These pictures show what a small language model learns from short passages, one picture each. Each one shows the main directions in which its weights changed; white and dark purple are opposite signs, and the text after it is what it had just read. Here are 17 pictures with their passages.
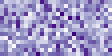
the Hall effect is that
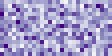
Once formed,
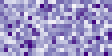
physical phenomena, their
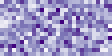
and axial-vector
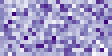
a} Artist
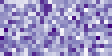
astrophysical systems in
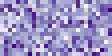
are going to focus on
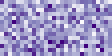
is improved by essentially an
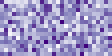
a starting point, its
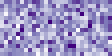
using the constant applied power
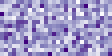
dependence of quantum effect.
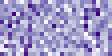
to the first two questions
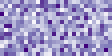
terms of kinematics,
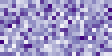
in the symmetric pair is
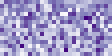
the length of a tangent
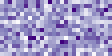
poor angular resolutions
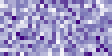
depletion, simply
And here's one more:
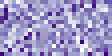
by the correspondent standard
